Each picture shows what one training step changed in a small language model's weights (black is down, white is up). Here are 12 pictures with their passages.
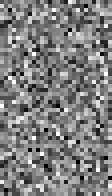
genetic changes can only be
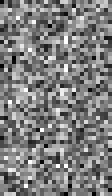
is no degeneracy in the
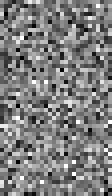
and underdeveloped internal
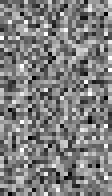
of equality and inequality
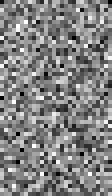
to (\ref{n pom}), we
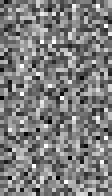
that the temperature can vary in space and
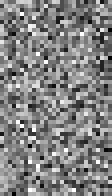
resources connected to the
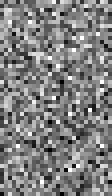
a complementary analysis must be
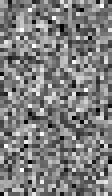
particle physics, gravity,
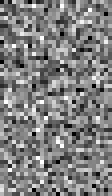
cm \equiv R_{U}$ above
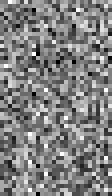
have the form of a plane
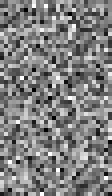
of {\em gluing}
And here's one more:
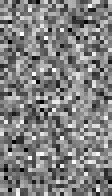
extended $\gamma$-ray emission,
